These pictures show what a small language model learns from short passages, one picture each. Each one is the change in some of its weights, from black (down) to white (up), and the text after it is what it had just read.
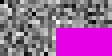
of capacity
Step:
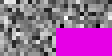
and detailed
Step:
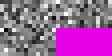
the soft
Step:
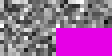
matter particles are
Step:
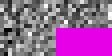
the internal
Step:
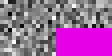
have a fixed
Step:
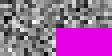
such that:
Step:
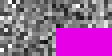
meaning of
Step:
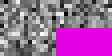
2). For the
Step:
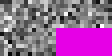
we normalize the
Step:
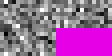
times are
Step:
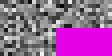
to train
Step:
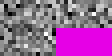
and $L =
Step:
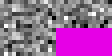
HCC can
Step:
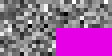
a circle
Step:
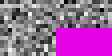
may argue
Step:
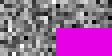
position. This
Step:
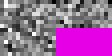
The RF
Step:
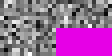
also thank
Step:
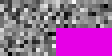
the symmetry
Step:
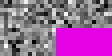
problems must
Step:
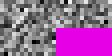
phase shift
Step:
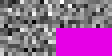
compute two
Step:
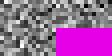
within the black
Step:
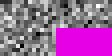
we can conclude
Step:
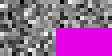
a constant that
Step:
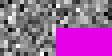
It is seen
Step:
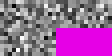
the questions
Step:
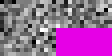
so, we
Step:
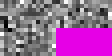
energies above
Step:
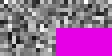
connections for
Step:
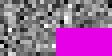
This might also
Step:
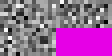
analysis of gauge coupling
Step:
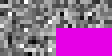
Locations in
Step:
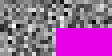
adaptation is
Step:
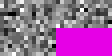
studies, it
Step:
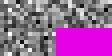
with a spectrum
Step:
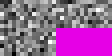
where an extra
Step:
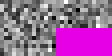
the density of the
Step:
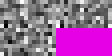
sections $
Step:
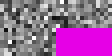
the critical
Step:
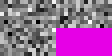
in between.
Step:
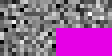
us explore the
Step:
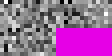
are responsible for
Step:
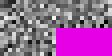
radius curves
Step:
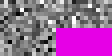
equal to
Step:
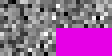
a full
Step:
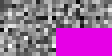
results of this analysis
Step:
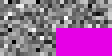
current study is
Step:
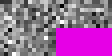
we have assumed
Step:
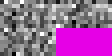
PL emission with
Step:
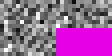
supposed but
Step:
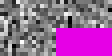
about {\it
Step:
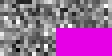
mapped to
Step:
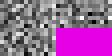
of thin
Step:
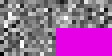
we compare the
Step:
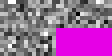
cope with
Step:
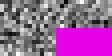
the information system design
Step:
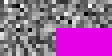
to be significantly
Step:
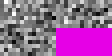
white noise
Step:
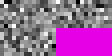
the diquark
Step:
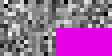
should have a
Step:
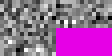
the integration
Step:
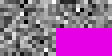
from server
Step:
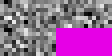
an intense
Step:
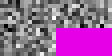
of effective
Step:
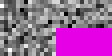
that Tamm
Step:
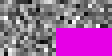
considered to be
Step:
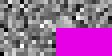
each of the
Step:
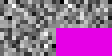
the TPE
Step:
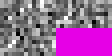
taken at similar
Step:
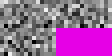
of free
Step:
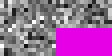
features. To
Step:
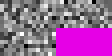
the study of
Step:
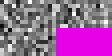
product term is
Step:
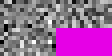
to increase the
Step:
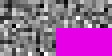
be possible to
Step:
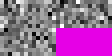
The devices
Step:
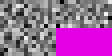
of the three
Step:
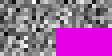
paper, our
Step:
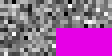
fields in Fig.
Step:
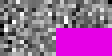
While the
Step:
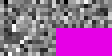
equation. Using
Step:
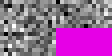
space operators $\hat
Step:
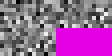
a need to
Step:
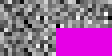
out of the three
